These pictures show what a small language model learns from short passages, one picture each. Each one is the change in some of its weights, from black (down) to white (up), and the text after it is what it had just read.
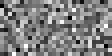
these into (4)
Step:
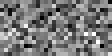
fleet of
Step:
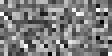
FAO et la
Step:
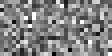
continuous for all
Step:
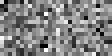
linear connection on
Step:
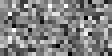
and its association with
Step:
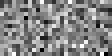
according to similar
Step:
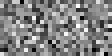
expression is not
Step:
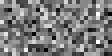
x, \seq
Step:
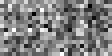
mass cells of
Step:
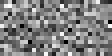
entire functions
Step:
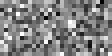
added layers
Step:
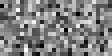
of bivariate
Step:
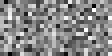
the analgesic
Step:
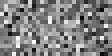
for achieving
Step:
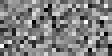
provide multiple
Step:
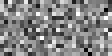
It suffices
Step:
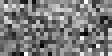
have sight of
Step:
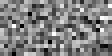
the right panel
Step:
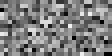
youths to
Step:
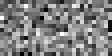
$\eta$ of
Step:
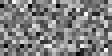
Kuijper and
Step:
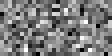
of qubits,
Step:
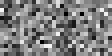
Plan EC
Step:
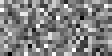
and transactional
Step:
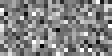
biological value),
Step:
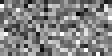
converter stations.
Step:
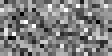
beam model presented
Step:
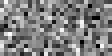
of the tools
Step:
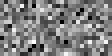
used in this work;
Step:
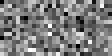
integrity. The
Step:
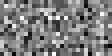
obtain scientific
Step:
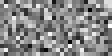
job satisfaction
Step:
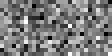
of S is not
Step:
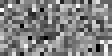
identify maps that
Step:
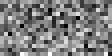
Aging I
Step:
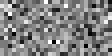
and words.
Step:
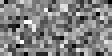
solar integrated
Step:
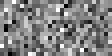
to make an
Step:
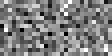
by Fadell
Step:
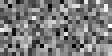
had primary
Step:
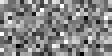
some temporary energy
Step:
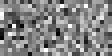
bounds on the solution
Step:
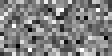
BDF2 formula
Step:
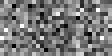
Among the study
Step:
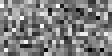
tubes, the
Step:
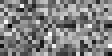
as the students
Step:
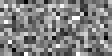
these conversations,
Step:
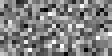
the practically obtained
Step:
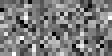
that every cycle in
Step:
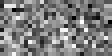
of fake news
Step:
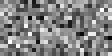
and a mechanism
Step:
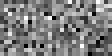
absence of
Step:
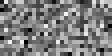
acquired is
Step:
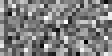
analysis of signals
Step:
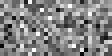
In our notation the
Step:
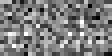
of the mapping
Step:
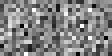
entering the
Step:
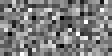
{\em Comm.
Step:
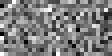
system) +8
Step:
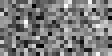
of premade
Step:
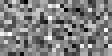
more services,
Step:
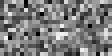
10 minutes;
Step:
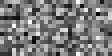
RSD MP
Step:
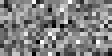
to the remaining
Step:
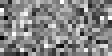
PLC and the
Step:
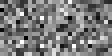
with less than
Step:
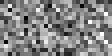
a duality
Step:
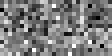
vertices of a
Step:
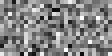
highest total
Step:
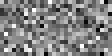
monomorphism. Let
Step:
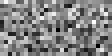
a separable
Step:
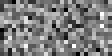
function $q$ through
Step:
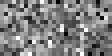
a larger set of
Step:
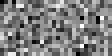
$Y$, respectively,
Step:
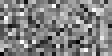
the problem of determining
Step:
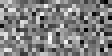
them acquire new
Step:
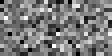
$x \in
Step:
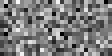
decision, and
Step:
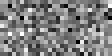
is nonempty
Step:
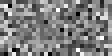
back to school
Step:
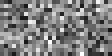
a lot of
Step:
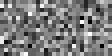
Bessel functions
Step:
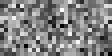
to identifying the
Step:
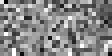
solutions satisfying the
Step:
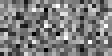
drinking water
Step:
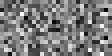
is not hard to
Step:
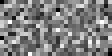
levels in the
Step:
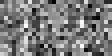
of the ray is
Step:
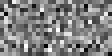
in this case. We
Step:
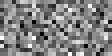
grooves and
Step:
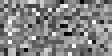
followed by a
